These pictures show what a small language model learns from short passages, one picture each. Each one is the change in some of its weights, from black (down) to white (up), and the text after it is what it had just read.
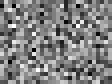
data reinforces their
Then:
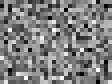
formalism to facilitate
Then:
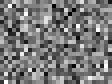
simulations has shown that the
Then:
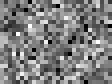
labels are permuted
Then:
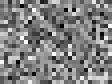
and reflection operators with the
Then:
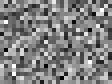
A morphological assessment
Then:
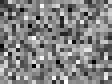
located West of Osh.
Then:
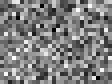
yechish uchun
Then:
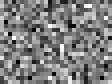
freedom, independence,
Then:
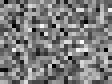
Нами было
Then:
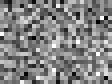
the ability of the project to
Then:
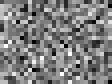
a higher layer.
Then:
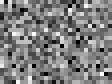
This might protect
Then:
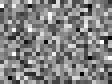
Komusiy olimlar
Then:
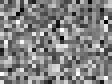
fiscalité et de
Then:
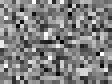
así como en la gestión
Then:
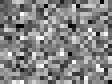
una tradición larga
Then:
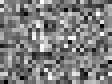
onset ii.
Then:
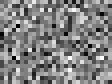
where $J^\alpha_L =
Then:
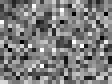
antiresonances are
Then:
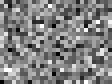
Keywords Mars;
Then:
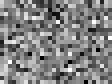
(radian). For generality
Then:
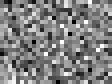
the long and short
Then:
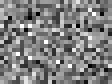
popularity bias, as
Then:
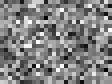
with ICMJE
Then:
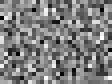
Additionally, a
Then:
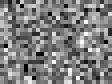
capabilities should be evaluated in
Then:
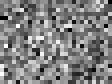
d'évaluer de
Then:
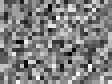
is terminated at the VO
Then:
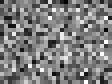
the concerted rotational
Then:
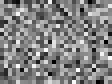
yield; interval average
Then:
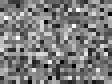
4.1. Población
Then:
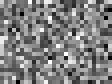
considered Nqutheni as
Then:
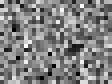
was calculated with the help
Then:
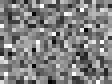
mint ahogy az
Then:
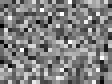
sterilised distilled
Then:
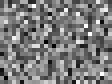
refresh's impact on system
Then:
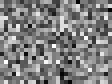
Lema, Antoine,
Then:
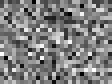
Applications of 3D
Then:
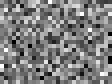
from various locations in
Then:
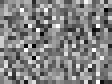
English coaching
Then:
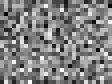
a considerable influence on the
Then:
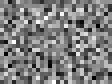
conditional mechanism probability
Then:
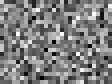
Sprache, für
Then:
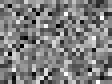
berilgan, bu
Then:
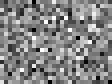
powder particles are
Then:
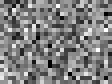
This table determines the
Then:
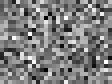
Osiyoda eng
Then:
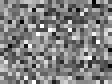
Competing Interest:
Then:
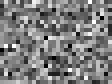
indícios. Na
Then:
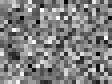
week, which is consistent
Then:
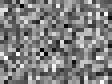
many applications codes
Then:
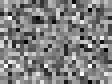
month 15 Once
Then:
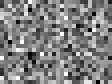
ELSI Ethical,
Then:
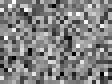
movements of an object and
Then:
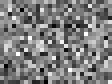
With the mass-radius
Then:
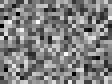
ditemukan adalah
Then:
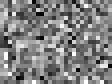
energy would be a promising
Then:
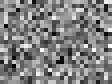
for baryons is consistent
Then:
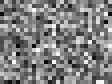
\sigma e - a\vert
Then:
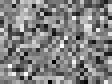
in a two-lead
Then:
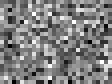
2) the new version,
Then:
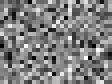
the prompt neutron
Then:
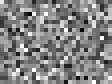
physical paths. For
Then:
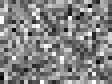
1. Região
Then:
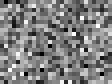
партіях і
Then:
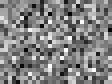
signal at low energies poses
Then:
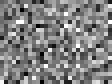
market clearing.
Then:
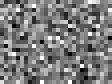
подготовки в
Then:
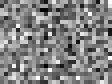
no significant differences between them and
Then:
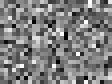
DM halo with an
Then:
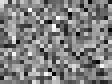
insight and guide the
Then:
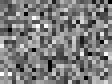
bear direct consequences both
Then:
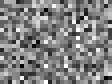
lower fault currents
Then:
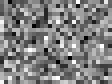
of our anticipated
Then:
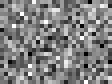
virtual power plant,
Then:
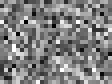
salohiyat, ijodiy
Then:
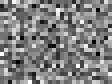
infecção do trato
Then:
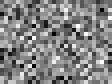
research findings related to
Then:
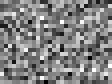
delay and overhead and
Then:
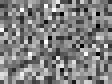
arterial y ésta a
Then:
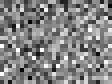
the collaboration partners
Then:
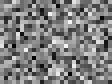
explained by an increase in
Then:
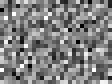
in the theorem below.
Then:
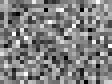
de falas alternadas entre
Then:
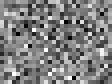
above procedure can be
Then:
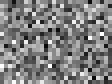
public school locations.
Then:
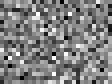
ces populations
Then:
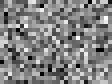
edited by D.
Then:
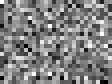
that ADRs due to
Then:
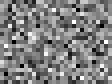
elementi sifatida;
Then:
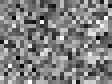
to the $k$-machine
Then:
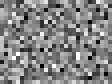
Fernández &
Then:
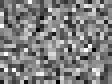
operators is minimal and is
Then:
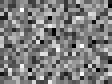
an average level of
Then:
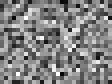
the material artefacts
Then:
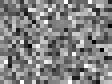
SM. Muscle
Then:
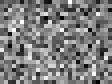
from beam spot size and
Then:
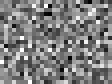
linked to energy and
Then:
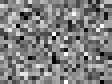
squares), and for the
